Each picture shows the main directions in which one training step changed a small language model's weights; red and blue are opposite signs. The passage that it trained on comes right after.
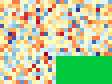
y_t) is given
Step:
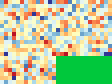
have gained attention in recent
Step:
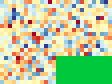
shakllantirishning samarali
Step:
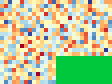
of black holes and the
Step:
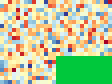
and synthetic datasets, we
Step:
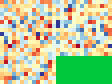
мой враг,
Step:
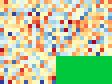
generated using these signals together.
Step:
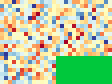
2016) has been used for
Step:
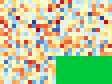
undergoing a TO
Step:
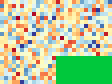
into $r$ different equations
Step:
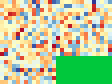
in order to derive
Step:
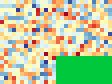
air humidity are
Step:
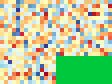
bo'lgan shaxslarning
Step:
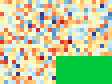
leur donne la
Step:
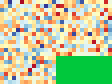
of this information is limited.
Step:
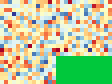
terminology, culture,
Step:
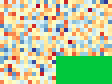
some students become dependent on
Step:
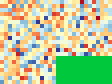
other substance since it is
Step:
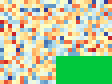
matrix equations for the variable
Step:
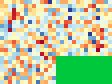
shakllantirishga yordam
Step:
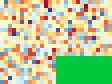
Таблиця 2
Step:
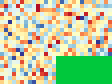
for the above systems under the
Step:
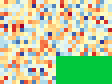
obtaining oil and in
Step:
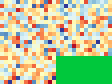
each time interval. The number
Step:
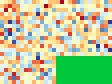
The number of levels considered is
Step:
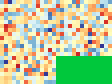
result of the nature of the
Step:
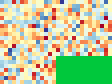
equivalent under the transition described around
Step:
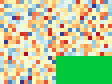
predictive orientation and its
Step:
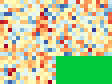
point. This provides flexibility
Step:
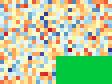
4 $\mu$m and
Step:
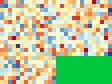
the score. The computer
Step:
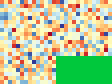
with poor control (>
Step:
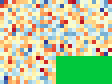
the temperature to a considerable
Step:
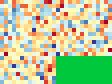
technological factors. Previous
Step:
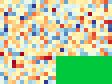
participant of many international
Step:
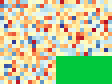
the use of NNs
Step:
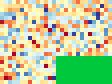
point of view, nature has
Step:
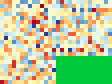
[10] suggested in a
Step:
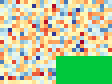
N matrices with $d
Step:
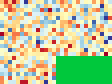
ayta almaw
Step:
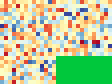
being internalized in ES
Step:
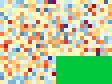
from latent variables transmitted
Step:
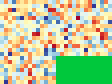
Marías ante el
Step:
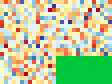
Thus, according to this
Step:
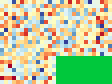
in Fig.~1, thus
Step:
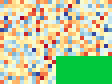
financial development in attracting
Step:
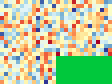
100 samples width with 50\%
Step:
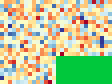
cavities has remained
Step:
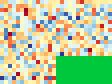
morality, as well as
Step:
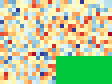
a parent directory to
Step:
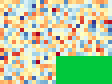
participant included in the
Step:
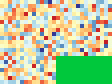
recovery with the smaller
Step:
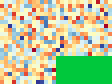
del modello di
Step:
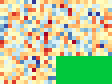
yetti omildan
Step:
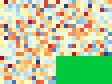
proportional chambers,
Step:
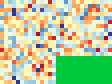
encode a compressed version
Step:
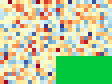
as described by Sandell
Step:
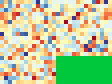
to increase productivity, expand
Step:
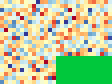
technologies: potential yield levels,
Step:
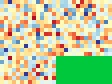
P_{ij} s to
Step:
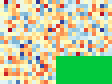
of the light signal is not
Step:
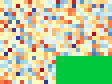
particles. Before the
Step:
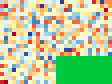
its potential for the development of
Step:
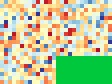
likelihood estimators of
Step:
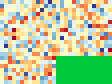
a weighted average over the
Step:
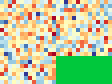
I had with Maria.
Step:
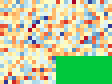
star formation occurs in more
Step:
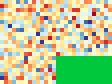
absence of cooling MOT
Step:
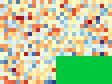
Commission* and *The
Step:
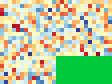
e più
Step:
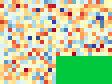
hadron, which is beyond
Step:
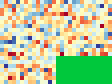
identification of electrons emitted
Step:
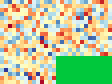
fibres is no significant
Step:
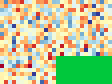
р.; один
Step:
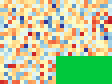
secteur dynamique
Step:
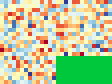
System Efficiency, and
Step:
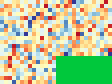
Delft University of
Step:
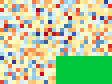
information on UPE
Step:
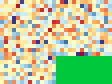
and submerged
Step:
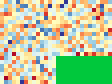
large and in the small
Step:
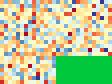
comparison, these have all been
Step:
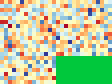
coefficient >90% is
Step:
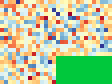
novas exigências
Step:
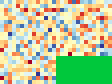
El trabajo presentado
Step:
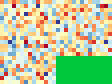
KII37) As one
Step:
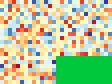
Herrera D.
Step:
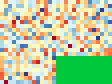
cent venture into the
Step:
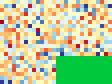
faol o'zaro
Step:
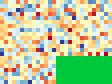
Yurik I.
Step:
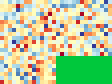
oliy ta'limning
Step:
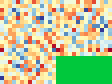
cleft. Maxilla
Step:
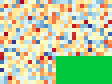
this population to reduce such
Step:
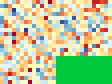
evolving threats and
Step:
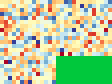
National University of Technologies and
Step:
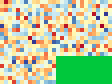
Hope' are discussed in
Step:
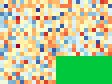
by construction. Therefore, the
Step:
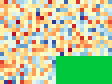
is designed as follows:
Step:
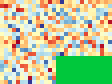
3 panels are indicated
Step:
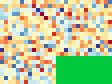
will be used to obtain the
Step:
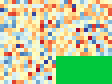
informations TOTAL
